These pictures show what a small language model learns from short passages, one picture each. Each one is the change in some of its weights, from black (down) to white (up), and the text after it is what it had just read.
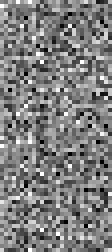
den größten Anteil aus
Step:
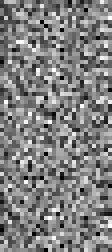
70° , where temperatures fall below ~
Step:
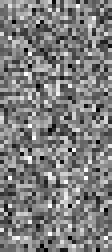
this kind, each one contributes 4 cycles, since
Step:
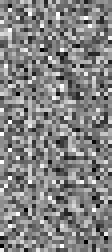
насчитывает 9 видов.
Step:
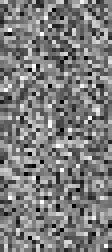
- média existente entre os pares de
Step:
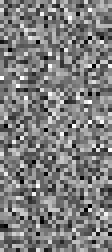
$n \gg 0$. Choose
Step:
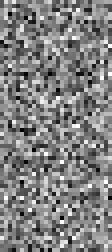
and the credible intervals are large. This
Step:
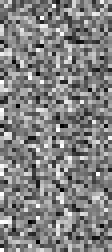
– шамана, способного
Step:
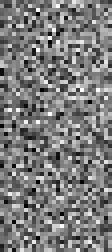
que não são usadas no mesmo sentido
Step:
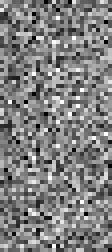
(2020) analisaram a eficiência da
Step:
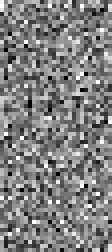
óltirgen. Biraq bul
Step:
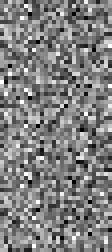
themselves or when their variability reduce significantly
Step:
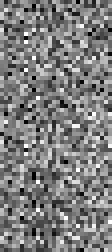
ungan ekilgan ungan ekilgan ungan kon
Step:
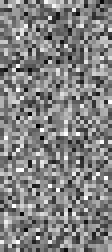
join closure of $\overline{FL}$,
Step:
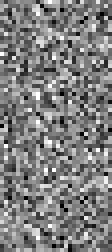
The conjugacy class of such a matrix is determined by
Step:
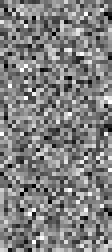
technique, if the Rf value of a particular drug
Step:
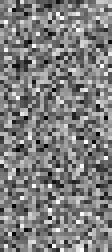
Lopes dos Reis Paes Landim
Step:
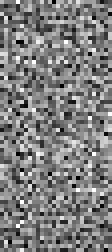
da figura 2, representa os processos
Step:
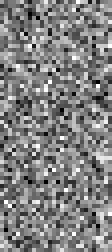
realizing the critical issue of forest fires, and
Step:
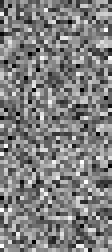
contribution to the project. UB wrote the
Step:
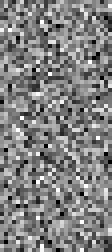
$\xi_Y$ (i.e. independent
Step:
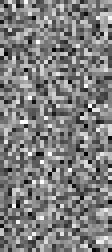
treated as controlled variables. ASCI
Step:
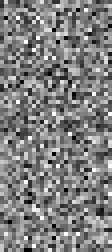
professional competencies. The chi-squared
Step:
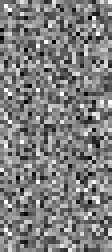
$C$ and $D$ are invertible and
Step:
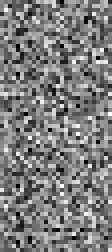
desenvolvimento cognitivo quanto o social das
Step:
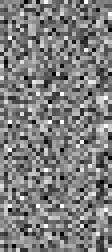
the initial graphs and the equilibrium configurations are shown in
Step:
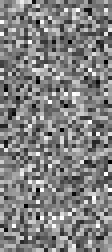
Mathematical Monographs. The Clarendon
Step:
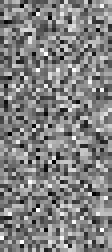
plantas medicinales Mejorar nuestra
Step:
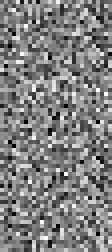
of this word does have a cut vertex
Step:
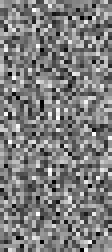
measure $H_{S_n,x}$
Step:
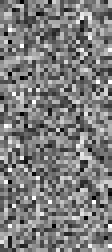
harm to fish populations as well as significant change in
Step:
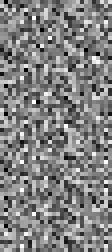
банклар ўртасида
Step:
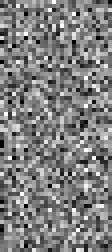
at $O$ is the circle with diameter
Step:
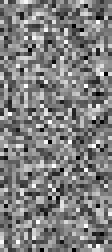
of hypovitaminosis D can mainly
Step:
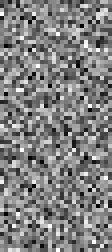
of the NDZ; $Q_f
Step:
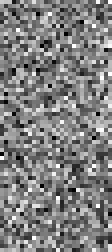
of standardisation, clear national guidance, and data
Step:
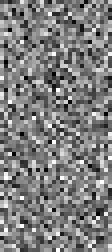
the development and stewardship of research software.
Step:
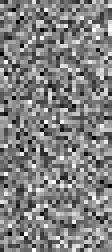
manual observation and delayed warning systems,
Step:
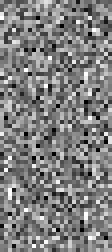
$y\in\mathcal{R}$ the
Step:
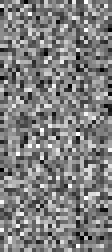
\\[10pt] \dot{\boldsymbol
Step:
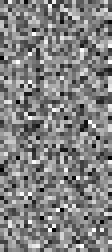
participation with specific business goals. It further highlights
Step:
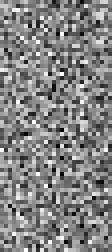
Open chromatin ENCODE
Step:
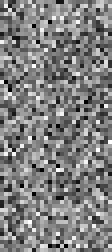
conteo de números.
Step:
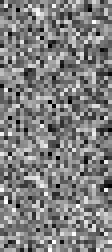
not safe, then $E'$ is not
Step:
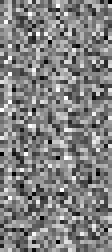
неперервній основі;
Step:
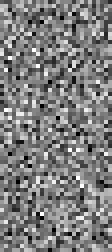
own role as a facilitator in Turin's
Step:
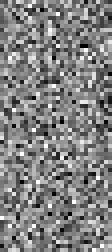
Before we state the theorem, let us recall that
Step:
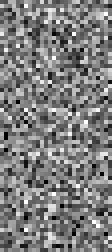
against equivalence ratio. Every difference combustion efficiency
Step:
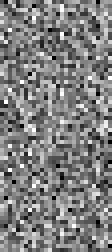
as well as a ranking system developed by the
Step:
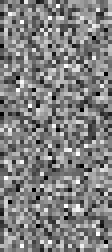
al-Xorazmiy nomidagi
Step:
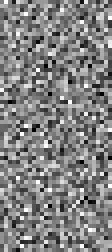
Regardless of whether they are more or less
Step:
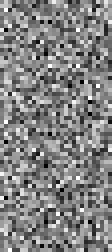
\;\;\forall \; \lambda \in
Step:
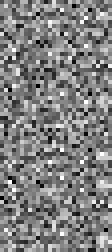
$t_*$. The code and data are available at
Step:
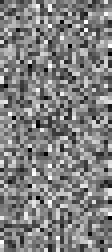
findings from data analysis showed that there is a great
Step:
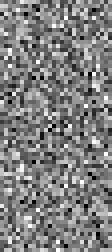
$f(r)$ is non-increasing
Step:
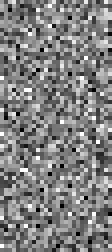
certain models could be based on the idea that the structure
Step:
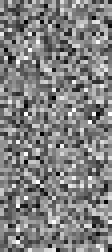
mechanical vibrations. As source of needed
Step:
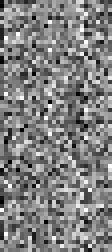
APC-WT or APC-m4
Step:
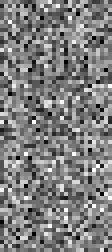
adabiyotlar ro‘yxati:
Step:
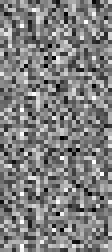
в собственной жизни и
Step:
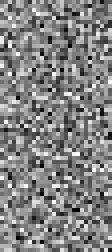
ma'lumotiga qaraganda,
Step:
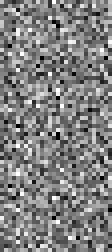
Rätsep, M., et al.
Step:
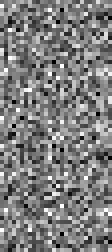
based on uniform probability distribution functions in the range
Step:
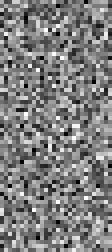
Effect of 3 granular insecticides on
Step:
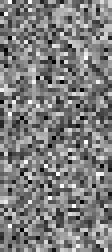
poderes instrutórios para se
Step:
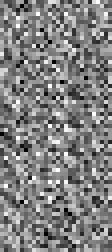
Постановление Кабинета
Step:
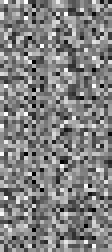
кадров. В этом русле
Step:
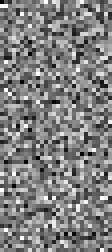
Vietnam Academy of Science and
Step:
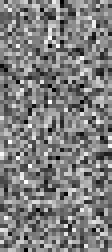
Trials 4 and 5 were analysed in this
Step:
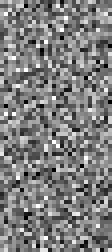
surface in $M$ which admits a long
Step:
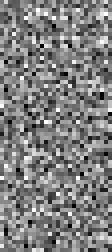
the type (x) specimen, the
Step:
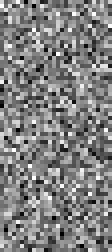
to complicate the notation. So we can suppose
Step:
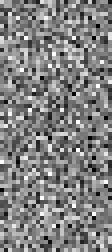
in Equation (\ref{s_beta}) that
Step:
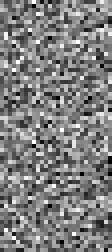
laikā ķīniešu
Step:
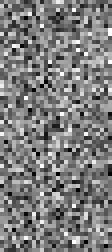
una aproximación cercana con los
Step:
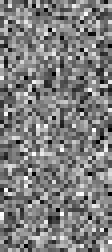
the gain of time, there is gain of
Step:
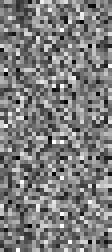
in countries most adversely affected by the economic
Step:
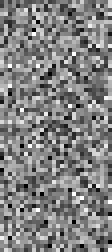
including those who participated in this workshop.
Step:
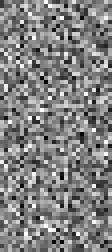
responsible for the rapid change described above. Table 1
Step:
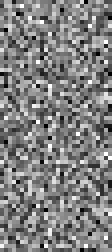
on yield gap analysis on the basis that, for
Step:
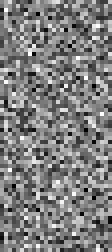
inférieure ou égale à
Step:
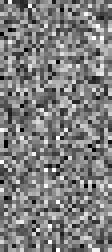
translating $J$, the above condition is equivalent
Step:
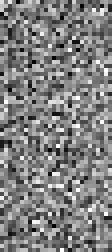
idade mínima permitida, o
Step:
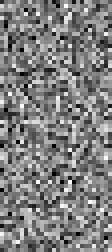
This idea is supplemented by the suggestion
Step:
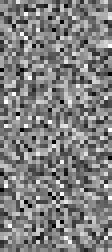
levels, such as: public acceptance, due
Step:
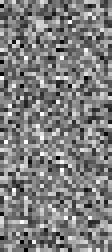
| **(A)** Schematic representation of
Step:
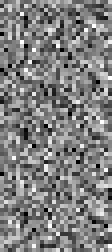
automatic tools more useful than people with more
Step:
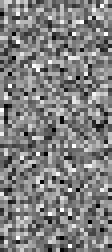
the word mentor is used for supervisor.
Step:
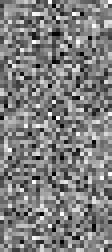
va oilaviy qadriyatlar
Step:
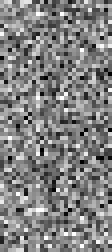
depending upon numbers of factors like the subject, his
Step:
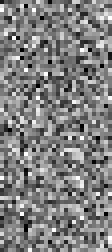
embedded, framed Whitney disks
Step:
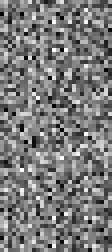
recursos humanos e materiais.
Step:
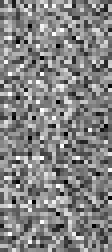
добычи угля, нефти
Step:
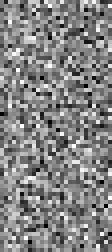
62]{HardyWright}). Thus,
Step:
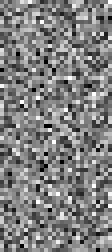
= 4$). Inkubationszeit
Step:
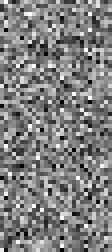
\asymp \sqrt{n}\;
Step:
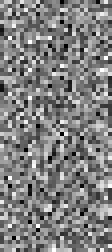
for this study. The mean age was 37.50
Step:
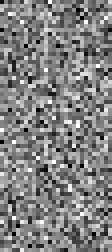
IPO o'tkazilishi
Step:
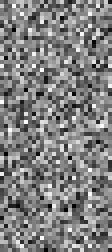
\eqref{L}. \end{algorithm}
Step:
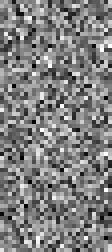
any stronger, and consistent, reflection principle is
